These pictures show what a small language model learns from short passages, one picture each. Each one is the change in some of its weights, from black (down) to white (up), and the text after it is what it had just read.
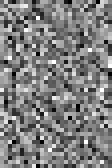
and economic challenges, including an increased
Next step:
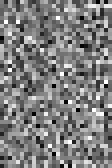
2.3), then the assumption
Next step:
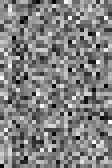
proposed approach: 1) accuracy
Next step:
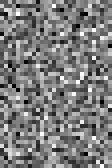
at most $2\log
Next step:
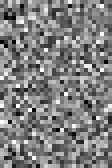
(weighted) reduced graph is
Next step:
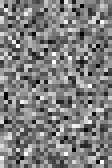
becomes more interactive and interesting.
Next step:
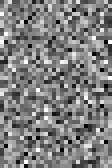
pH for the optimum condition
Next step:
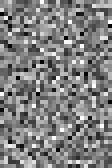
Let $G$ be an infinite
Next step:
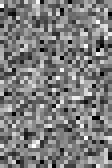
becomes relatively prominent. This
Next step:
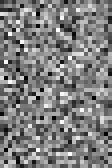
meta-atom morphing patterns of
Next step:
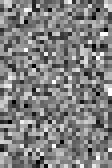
strategy. First of all, in
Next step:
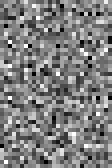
amplifier with a gain k
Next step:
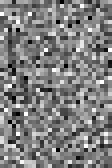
$\mathcal{P}$ is an
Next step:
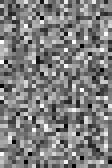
used, and machine IDs cannot
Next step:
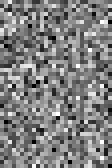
to verify the identity of the
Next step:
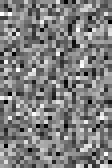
pair of colour classes all edges
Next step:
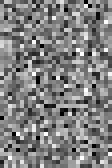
does. Compared to the case
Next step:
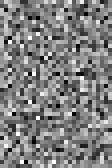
with $\phi_-$ outer in
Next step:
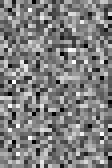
Collection of the National University
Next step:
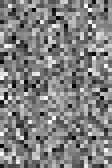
ensure data and high-quality
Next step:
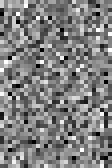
is between sampling the averages
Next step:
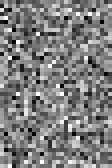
and $\delta$. As a
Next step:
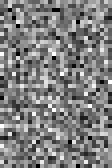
gyrase inhibitor
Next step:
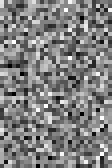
vesicle size, high
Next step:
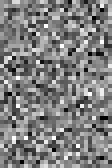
$\bx$ denotes the ideal generated
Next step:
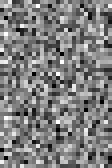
markedly different than that of 11
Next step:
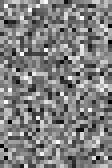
in this case. An effective action
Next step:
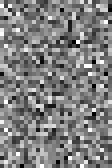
research question was: How can
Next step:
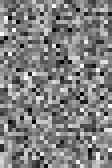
process monitoring. An aluminum
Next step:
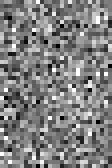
of Operator Scaling
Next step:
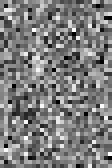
on the kagom\'e
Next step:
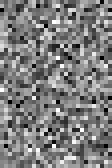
{\it dominating equivalence}, or
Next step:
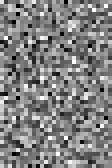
% onecolumn (second
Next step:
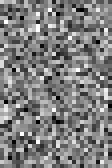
were conducted on 'changes in
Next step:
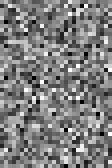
by a minimal path of length 2
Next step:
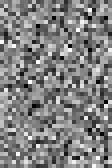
[12] Supplementation –
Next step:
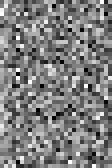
open access and online under the name
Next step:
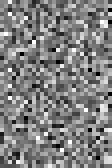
parameter to scale with the problem size
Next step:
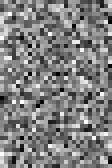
begin with, we use another form
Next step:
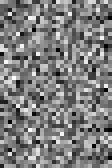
that there are exactly two disjoint elements
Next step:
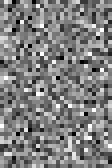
Thus, at the resonant
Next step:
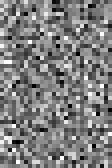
found that the stress current is proportional
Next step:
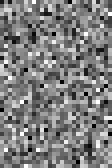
no option but to turn those
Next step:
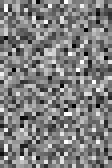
point has only one definite
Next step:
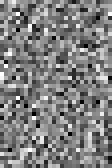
not seen in the cluster of events
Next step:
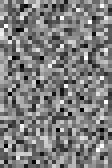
and proper authority is even more open
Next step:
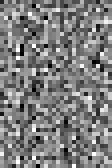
\perp= \frac12
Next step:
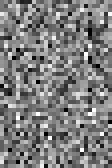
number of visual cues and at
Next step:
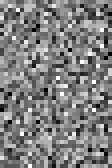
contribution through their virtual exchange in the
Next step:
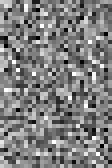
checking by induction that
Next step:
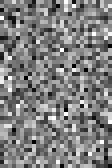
for every given control vector, the
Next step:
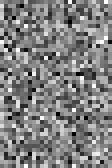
with \begin{equation}
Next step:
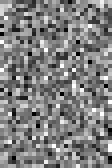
In this version of the model,
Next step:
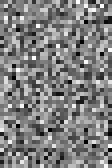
in order to avoid divergences
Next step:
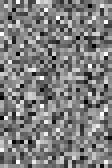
0), although the same network is
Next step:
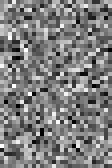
is elaborated by applying it
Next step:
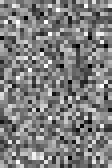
the site-dependence of any
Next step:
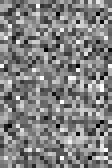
Fig. Figure 8 shows the mean
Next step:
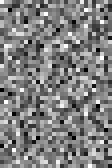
the waste factor and the resulting
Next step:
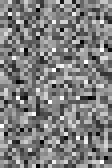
present in both cases and has a
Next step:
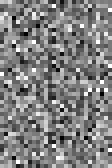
potentials. Figure 3b
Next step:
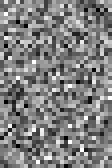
two groups (asthma,
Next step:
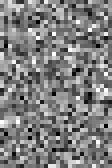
accomplish a position.
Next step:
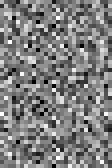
potentially collaborate with them.
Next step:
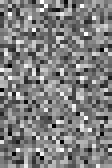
of order~$\varepsilon$. We end
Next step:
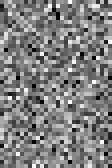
about a half of the value for
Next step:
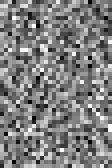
evolution equations. Chen and
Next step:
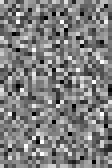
assumption is supported by the fact that
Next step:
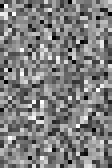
connect the two controllers in
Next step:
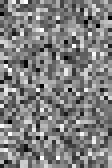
of an independent Greek
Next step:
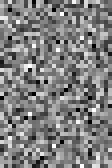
ones. The people of the community
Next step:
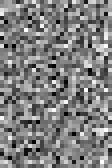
obtain a distributed information on air
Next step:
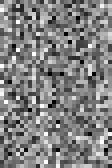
data analysis, we concluded the
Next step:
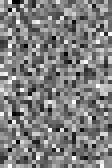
it is clear that this is not
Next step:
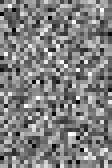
Shape Optimization}
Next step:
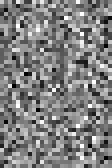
costs and $CO_2$
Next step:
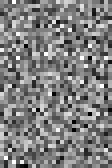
the orbifold theorem for pared
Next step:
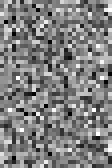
account of this, a quantitative comparison
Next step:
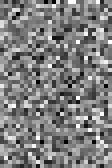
Horizon Europe research and innovation
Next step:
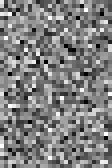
SBZ can be also understood
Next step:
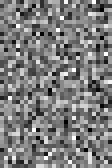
\oplus T^\perp =
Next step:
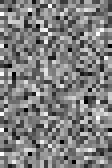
front of the lateral
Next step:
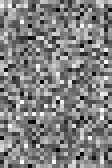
be difficult to implement this limit in
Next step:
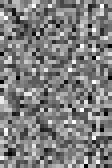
about $3.500$ decision
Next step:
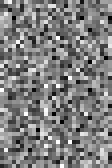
superconductors, based on algebraic properties
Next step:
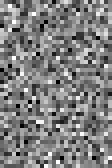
so by Propositions 4 and 5
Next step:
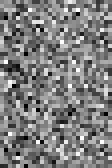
roofing and in various
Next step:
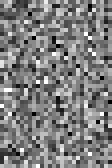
ensure that the normalization condition
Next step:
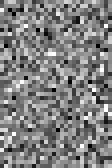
$Q$ if it satisfies the
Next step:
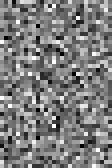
of limestone and basalt
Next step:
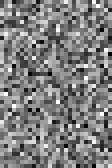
the flight time of radio
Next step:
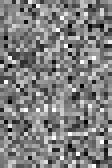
the identity $V$ satisfying
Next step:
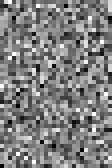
models, the $XY$
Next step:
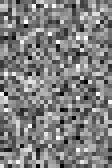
segregation of public
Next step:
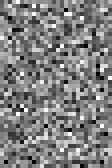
is a polynomial ring over an infinite
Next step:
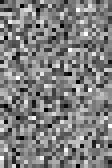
geodesic mappings of
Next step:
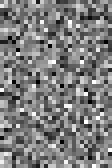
poisonous. Little do
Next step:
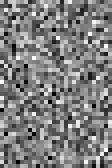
a localized vacancy.
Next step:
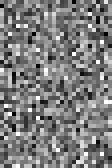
$\al \oplus \be$
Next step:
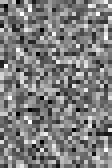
hint towards saturation and
